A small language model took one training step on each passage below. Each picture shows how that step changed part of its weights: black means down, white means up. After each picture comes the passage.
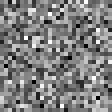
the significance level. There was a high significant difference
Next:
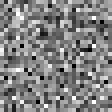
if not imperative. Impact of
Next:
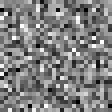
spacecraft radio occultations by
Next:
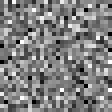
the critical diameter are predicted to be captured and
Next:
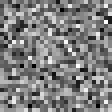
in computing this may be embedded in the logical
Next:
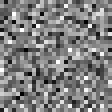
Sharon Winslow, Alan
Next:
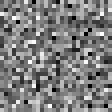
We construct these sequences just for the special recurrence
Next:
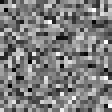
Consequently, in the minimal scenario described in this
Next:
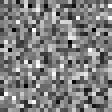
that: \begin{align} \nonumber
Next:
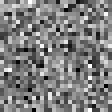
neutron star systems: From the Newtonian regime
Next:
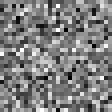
$$ The gauge and Yukawa couplings contributions
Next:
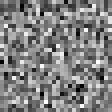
and every memory effect based on the symbolic variables
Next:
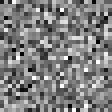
cycle of length $4$ consisting of the
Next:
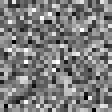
the one that Dai is dealing with
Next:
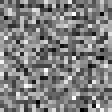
human health. Scientific evidences throughout the
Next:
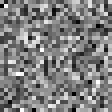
\ D\in N. $$ Then (see
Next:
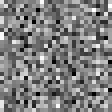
heteroskedasticity and serial correlation
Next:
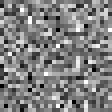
Templates Per Service}
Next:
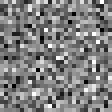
applications where speech and noise signals have to be
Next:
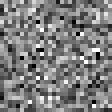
alpha interferon should prove worthwhile. In
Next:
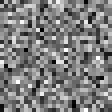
studies have been conducted using pattern-mining methods
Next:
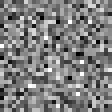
La figure \ref{fig.
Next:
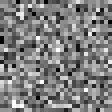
lyrical poems that are written after
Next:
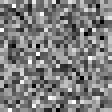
coupling \cite{naseri}. We
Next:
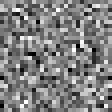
previously reported and characterized [76,77]. We
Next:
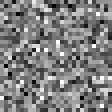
be present in the samples. In general, all
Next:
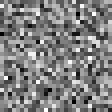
illuminates nearby wind regions. This radiation
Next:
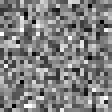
surface. ## 3. Polarisations
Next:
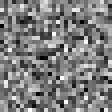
fixed point arguments with more than one map or more
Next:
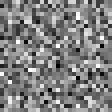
\section{Attribute set for
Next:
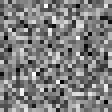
on the profile of $u_{0}$. For
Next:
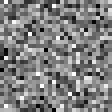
Our proposed reconstruction with CoR recovery is
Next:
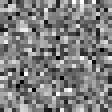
rules, processes, etc., and a dynamic,
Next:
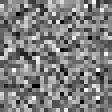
in reach with known low-loss materials and
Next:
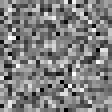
points of the geodesics. The number of
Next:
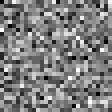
physical frequency for the electric and magnetic fields.) A
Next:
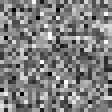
female flies ever give birth prior
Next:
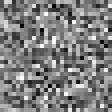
OF SANTAD To reduce the cost and
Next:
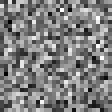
in the thermodynamic limit. For the corresponding classical
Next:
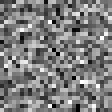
for input, are examples of this type of collaboration
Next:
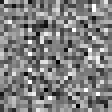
write content standards for the primary and secondary
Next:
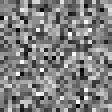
0. \end{align*} Some useful
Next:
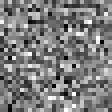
social groups composed mostly of unrelated individuals to
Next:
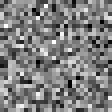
we assume that all these galaxies contain a simple stellar
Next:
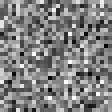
11% CB. Negative correlations in consumption
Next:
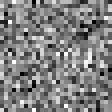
namely we can write \begin{equation}
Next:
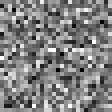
such as DMF and DMSO.
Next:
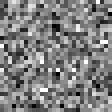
Apollo electrophysiological signal
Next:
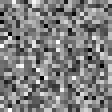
(x \alpha z) + (x
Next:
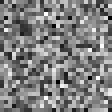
two Hamilton's principal functions are related, as
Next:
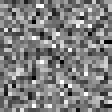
produce the desired wavefront shape. This approach
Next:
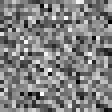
ball has been developed and successfully tested. A
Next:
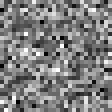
. The ADQL code of the cone search
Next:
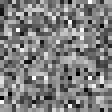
for the elliptic hole as a function of
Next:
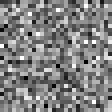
Plate Count USP Tailing 1
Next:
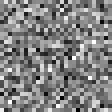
odd. Whence, the point
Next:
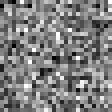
It is worthy to notice that the large majority
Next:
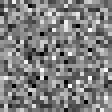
= {Measurement and simulation of the neutron
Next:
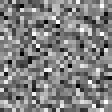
various levels in member states. Scholars
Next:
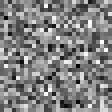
on stellar radius to a strong power, as we
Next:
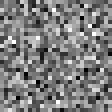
s) &< \delta \text{ but
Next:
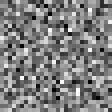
atoms lying in these regions, see
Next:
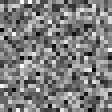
and provide acceptance for the solutions. In this
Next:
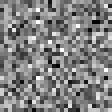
the cat dead or alive before
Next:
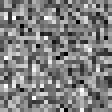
solutions for $g$ and $h$, we
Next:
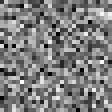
- 1$ for each $x \in
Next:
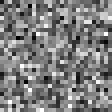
subvariety if and only if $a >
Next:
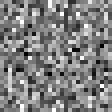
attains an $\epsilon_1$-optimal
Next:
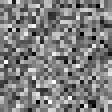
engagement of parents and others had an
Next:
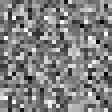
under $f$, then $T$ is
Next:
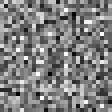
other. However, \(R\) is a
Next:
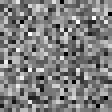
process of the CO₂/acetone mixture
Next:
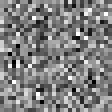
the RMM-C46 format establishes a
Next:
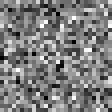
injury [9]. The elevated
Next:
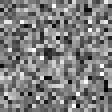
numerical simulations reproduce the temporal dynamics with good accuracy
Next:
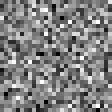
$$T \times N = B, \quad
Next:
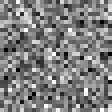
MA gauge with the lattice QCD Monte Carlo
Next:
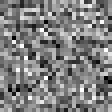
including urban residential development and a variety of
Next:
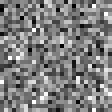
to be ungrammatical, but it is
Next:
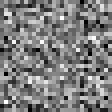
specific seed bioactive components directly in the food
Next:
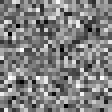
coupling with a single TLF, in the
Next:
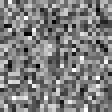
resources for sustenance, needs and
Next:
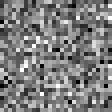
that explains how can we solve the previous equations
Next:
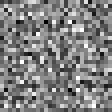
to improve the permeate productivity,
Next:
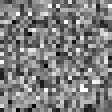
fix a nondegenerate symmetric bicharacter
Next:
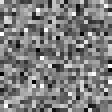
More precisely, Richter is concerned with
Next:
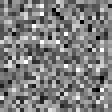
be used also to obtain the interpolating lines of
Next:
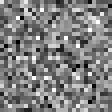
favourable to the development of the
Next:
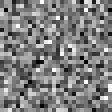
LTE assumption ($T_f \approx
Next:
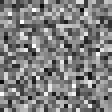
include the cross product terms, which will become
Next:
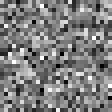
represents an operational condition. First hour,
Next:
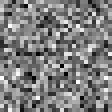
when region~C is dropped. In
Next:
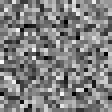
is not difficult to see that the number of non
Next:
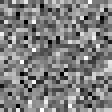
land-use mask was applied. These simulated
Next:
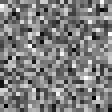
bands for persistence diagrams, and confidence tubes
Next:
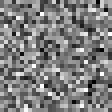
*Neurocomputing* 191
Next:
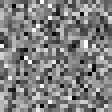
for CNC woodworking machines
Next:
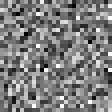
that may impact the planned schedule by
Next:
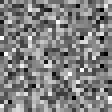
meromorphic function on $U_{\alpha}$. We
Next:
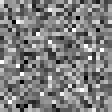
to be an *evolution of the
